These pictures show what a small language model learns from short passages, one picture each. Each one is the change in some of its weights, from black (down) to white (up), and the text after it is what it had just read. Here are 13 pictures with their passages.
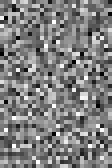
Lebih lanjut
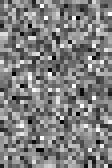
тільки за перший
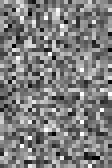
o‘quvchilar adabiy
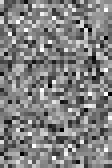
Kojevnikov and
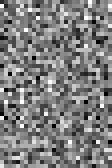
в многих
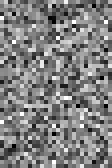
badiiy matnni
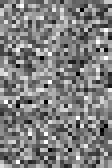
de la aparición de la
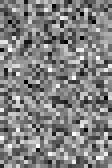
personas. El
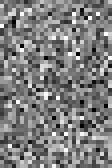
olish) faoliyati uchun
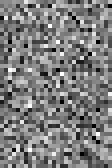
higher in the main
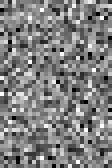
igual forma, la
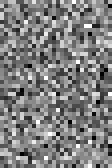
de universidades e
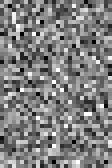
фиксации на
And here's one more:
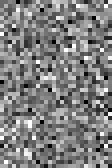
на абразивне
